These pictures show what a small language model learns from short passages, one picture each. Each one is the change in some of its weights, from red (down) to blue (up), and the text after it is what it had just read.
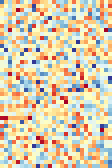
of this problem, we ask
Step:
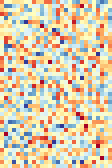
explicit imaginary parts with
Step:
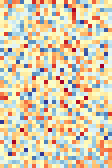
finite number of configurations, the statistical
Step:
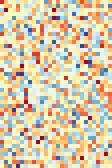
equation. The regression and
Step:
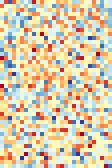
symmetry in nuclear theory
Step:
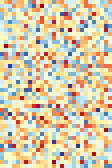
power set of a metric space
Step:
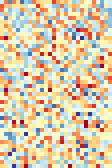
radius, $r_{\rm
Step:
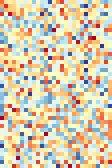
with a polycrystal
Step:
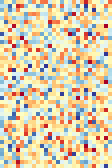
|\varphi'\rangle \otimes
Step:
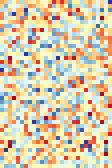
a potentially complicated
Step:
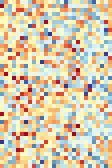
with a detailed study of the Hamiltonian
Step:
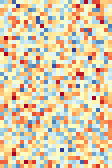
or intrinsic,
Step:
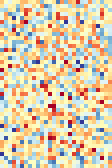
cosmonaut will be
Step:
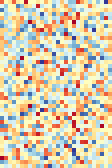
small number of additional correct predictions and
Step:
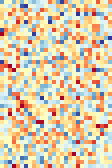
as, \begin{equation}
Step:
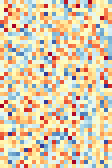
functions of the Coulomb
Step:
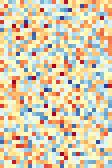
of the central doublet, which
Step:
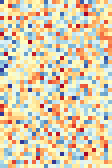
1 µm-wide
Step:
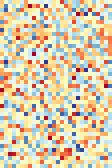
of half cell electrochemical
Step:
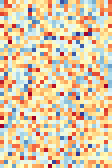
concentration for the simulations with
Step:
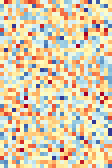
Li). This work also used the
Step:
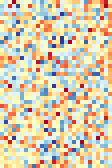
10 data types examined the
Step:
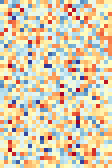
be taken to couple to a
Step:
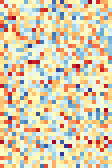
carried out over all the
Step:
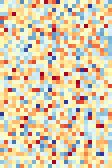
including organizing support
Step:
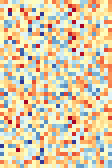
unit circle respectively. We
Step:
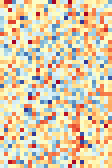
away from this behavior towards
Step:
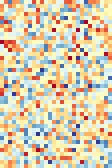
For a particular domain the charge
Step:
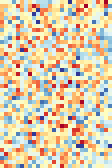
and yellow color region,
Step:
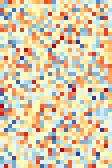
times four fold coincidence
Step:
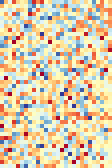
a result there remains only a
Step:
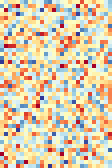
We thank Anatoli
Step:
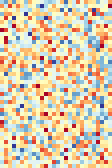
eastern and western
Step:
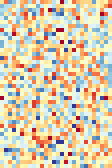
to near-term quantum
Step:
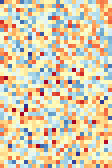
max}$ for each unit
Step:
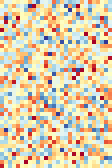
{\em {Background independent
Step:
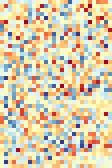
for BC-MSR,
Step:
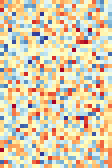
Then, $L_e -
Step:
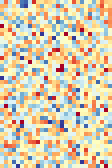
values corresponding to solar metallicity
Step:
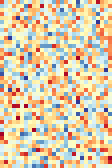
E}$ is defined by:
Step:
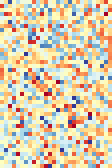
ambiguity or
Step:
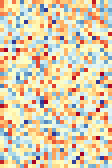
research about stocks,
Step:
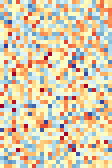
$M$ poles from the
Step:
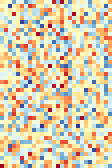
= 4$, and blue are the
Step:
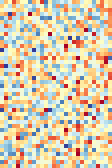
the bit sequence at the output
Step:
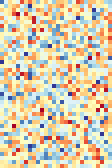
a spherical envelope
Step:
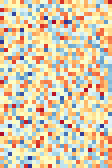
uses shared secret
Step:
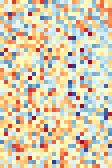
the propagation constant of the first
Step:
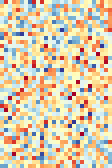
on the supercomputing system at
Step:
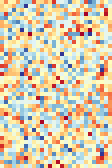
large $R_{var}$ values
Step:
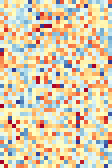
were expecting the RX
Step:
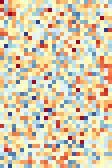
of galaxies. According to
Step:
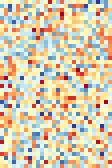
example, unobserved networks
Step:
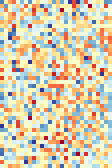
\centering \caption{Final
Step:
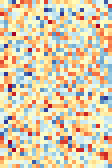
min for all specimens.
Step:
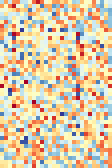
will be based on a laser
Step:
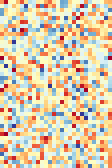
show the ejection speeds
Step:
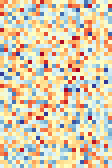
simple quark model. In this work
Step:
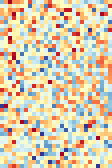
into account the antisymmetric
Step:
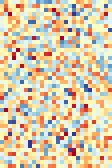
dynamics in Fourier space at
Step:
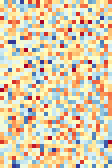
with the corresponding calendar year
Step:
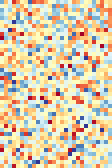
human body is
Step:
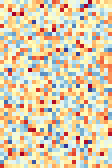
the ligand concentration
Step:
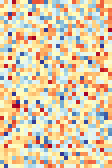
the composition, made by
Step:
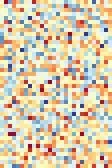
analytical solution to the simulation
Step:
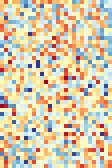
fitting parameters. Using a
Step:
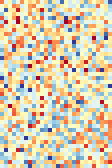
a swift compendium
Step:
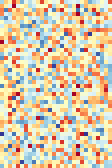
being run at the same time every
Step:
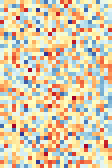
2.7 too large)
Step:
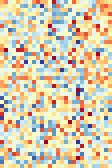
researchers we have taken
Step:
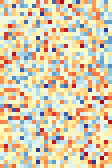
graphene. The
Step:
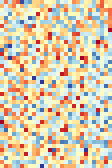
represents theoretical beam radius of the
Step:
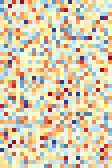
State Physics at the University of
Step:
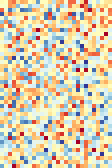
and \bea S_{\vec
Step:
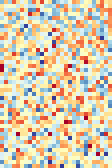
an $N$ vector of 0
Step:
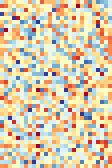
defined as the average value for
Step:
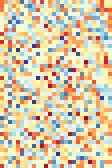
3. Variation of
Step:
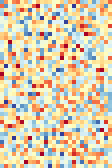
quasi-metric field equations
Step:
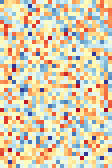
$\omega_0$. The values
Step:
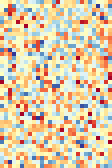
There are three divergent
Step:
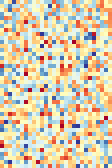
\bar b$} The $Z
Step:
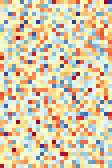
of the RRP, we
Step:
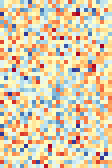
} \end{figure*} We
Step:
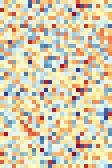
the Hilbert space along
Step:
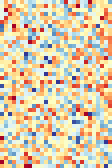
a part of the Coulomb
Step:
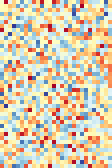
contrast to these prior works,
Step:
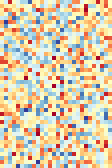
2.0 GeV, as one
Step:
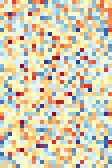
the form of the interaction Lagrangian in
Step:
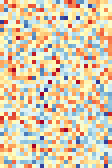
of the hole (the blue
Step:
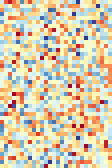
2:} { Same as Figure
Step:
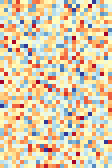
of the next section will show that
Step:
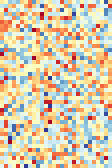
remaining equations in the 3D
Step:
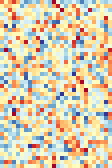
We treat the atomic ground state
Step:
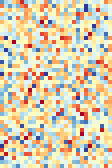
\HI\ velocity dispersion of
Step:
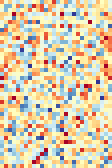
for central Au+Au
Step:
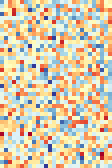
built three distinct
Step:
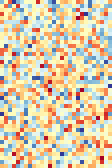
aggregator and are therefore
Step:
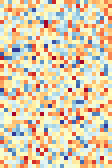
glassy dynamics and DH
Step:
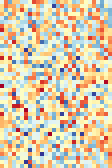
not increase even by observing more
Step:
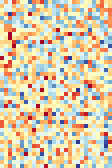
the maximally entangled
